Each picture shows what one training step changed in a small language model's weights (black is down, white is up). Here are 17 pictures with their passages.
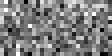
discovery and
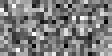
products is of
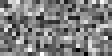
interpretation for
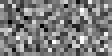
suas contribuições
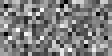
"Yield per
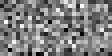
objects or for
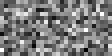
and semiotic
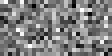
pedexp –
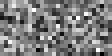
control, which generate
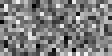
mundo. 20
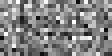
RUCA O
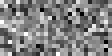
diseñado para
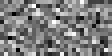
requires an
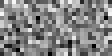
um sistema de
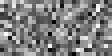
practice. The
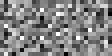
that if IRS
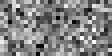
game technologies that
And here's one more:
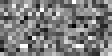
while the core
